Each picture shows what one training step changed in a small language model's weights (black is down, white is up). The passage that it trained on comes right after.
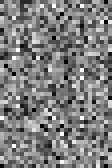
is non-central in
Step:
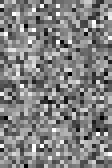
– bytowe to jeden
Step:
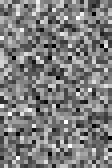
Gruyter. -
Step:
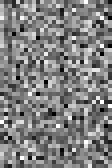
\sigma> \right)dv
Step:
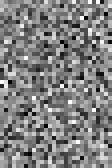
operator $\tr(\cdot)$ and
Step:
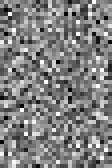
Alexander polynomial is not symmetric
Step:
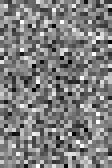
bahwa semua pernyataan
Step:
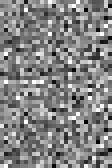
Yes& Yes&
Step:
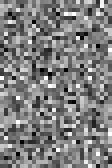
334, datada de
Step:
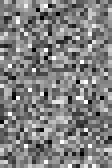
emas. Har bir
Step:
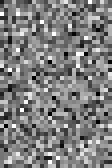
the role of microbiota
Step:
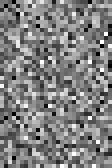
A verificação do seu
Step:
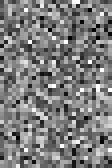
verde) Caule
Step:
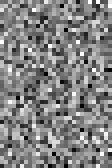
representation of $\Aut(\T)$ is
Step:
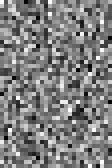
um momento de descolonização
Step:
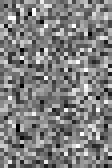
\SAMJq =
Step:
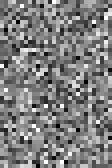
arka yüzeyine
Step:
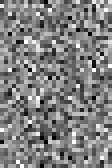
problems'' and ``wild
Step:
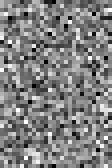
the sides of the desired
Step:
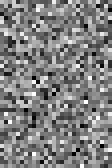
y 1917, que homologan
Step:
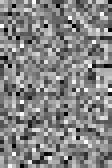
$$ \Eis^{\lambda
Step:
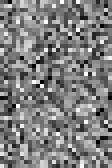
manbalarda ko'p
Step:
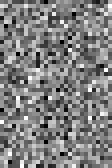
chemical engineering
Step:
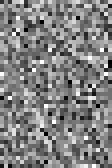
not absolutely continuous with
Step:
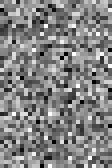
$\Pic(\gstar)$ to
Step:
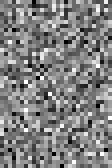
стало первым
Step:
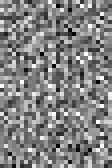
Além dessa visão social,
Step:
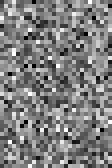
under consideration. In particular, this
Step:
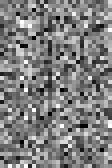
tarzda bir xil
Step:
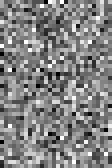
and Wang studied in
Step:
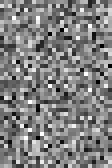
Ou seja: o
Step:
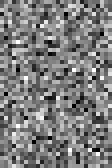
и практической
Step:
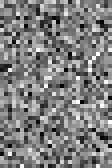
of size $k$ that are not
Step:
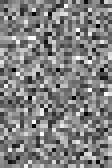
dessas tecnologias
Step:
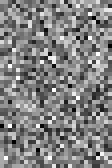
and homogenization, so that
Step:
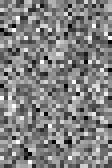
Hermite polynomials directly
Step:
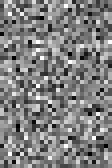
р. Варзоб
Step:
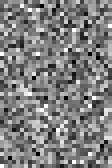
мужоҳада ҳам
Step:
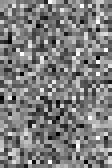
and Development of the
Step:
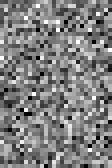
"Bir piyola
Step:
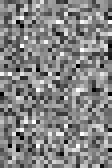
\cdot \alpha =_X
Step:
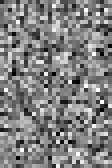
tadbirkorlik bilan
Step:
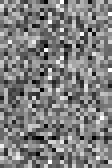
has been at the start of
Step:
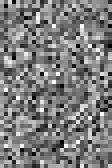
analfabetismo nessas
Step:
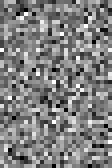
perbuatan yang dilarang
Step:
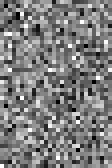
que alguien vuelva
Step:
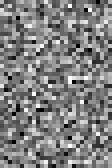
- vayrona**
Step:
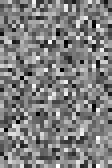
И.Г. Роль
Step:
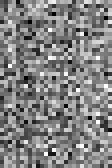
{}% \end{figure}
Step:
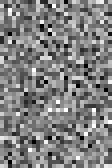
of positive solutions is established under minimal
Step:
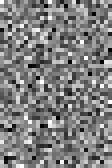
et nécessite la
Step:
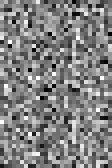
the same change of variables as in
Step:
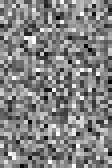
constructed in the above definition, is
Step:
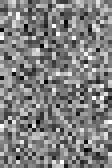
distribution $\mu$. It is well known
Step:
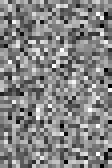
\mathrm{d} \bar
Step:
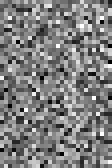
that $B\odot
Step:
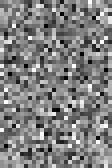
differential operator $\mathcal{L}$
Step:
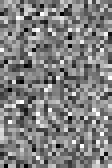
a compact operator. \item The operator
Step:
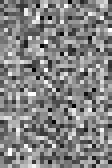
connected, simply connected non Abelian
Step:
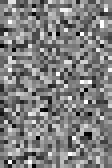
Ainda durante sua
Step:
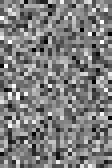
longer to compute.
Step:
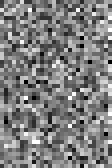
investigación a lo largo del
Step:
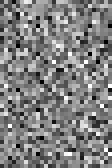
n'est pas seulement
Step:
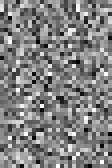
Then the hypothesis on
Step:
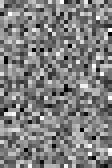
aside from the main discussion that
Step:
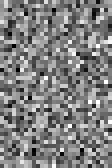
разных языковых
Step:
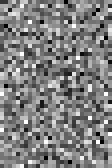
$\phi(l)$ against
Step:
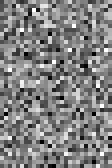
subset of $S_n$ such
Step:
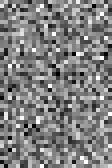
of h-cobordism
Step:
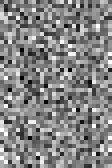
Halton's \par
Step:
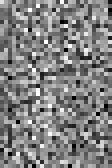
H^4} \Vert f
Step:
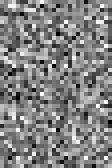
DOFA, que se
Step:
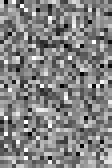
$F$ is a finitely generated
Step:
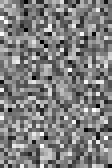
is provided with a connection
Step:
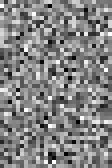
-1\}$ is as follows.
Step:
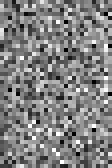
\leq \alpha(n)
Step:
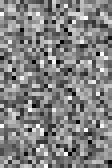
Recall that a Delone set
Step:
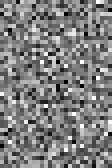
>. Acesso em: 20
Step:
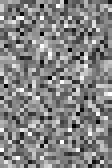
(0,\varepsilon_0]$, such
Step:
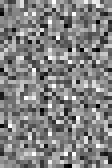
HVRPD on the
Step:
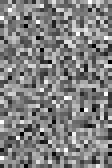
without loss of generality, that
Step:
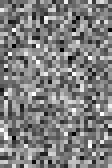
choralardan ekanligi
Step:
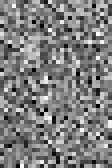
only a fraction of their work,
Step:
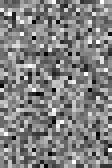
experiments, we consider the following
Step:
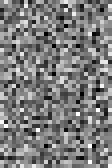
mato, bo‘z,
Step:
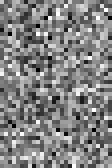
\textbf{Theorem 2.1.}
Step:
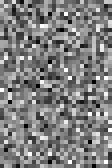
then $Y_n$ is
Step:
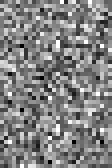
concluded as follows. First recall
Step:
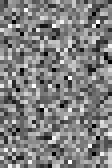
ritenere che, essendo
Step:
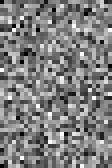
pairs}. That is,
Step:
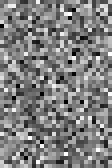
Sobre a referida
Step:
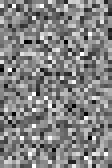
and $I(\alpha,
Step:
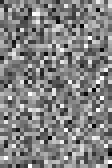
normal anti-representation
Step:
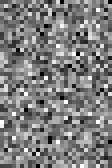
ishlab chiqarishga
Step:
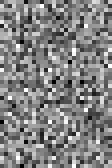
also convex and superlinear. We have
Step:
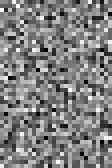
Yusuf Zeybek
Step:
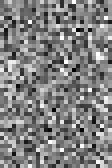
de Periódicos
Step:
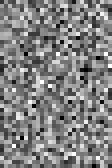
a cognitive IR
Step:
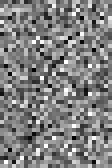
de pesquisas.
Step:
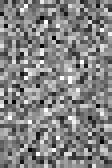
отличные от мер из
